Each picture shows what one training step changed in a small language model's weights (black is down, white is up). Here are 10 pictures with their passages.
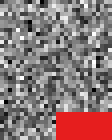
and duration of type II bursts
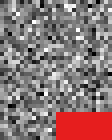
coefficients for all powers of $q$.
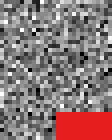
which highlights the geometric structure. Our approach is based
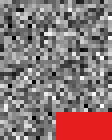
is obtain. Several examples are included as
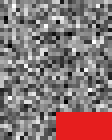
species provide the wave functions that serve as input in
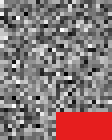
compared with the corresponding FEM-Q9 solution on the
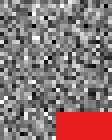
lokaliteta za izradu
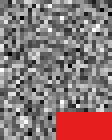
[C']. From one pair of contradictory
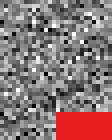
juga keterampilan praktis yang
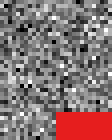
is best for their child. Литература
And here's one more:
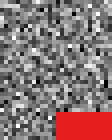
giving $\nu \simeq 0.8$ for M
